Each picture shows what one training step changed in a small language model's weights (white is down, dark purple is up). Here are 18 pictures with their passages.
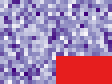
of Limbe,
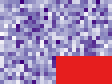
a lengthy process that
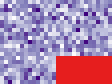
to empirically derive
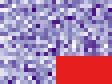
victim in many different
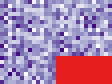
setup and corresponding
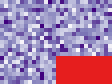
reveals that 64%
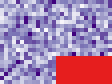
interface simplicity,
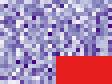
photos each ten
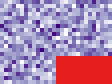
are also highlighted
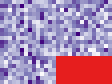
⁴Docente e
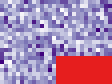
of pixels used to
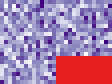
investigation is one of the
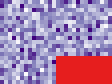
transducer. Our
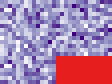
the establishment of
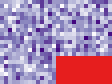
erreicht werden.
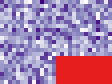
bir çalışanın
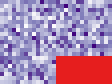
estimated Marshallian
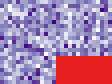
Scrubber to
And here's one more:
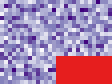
Assim, no
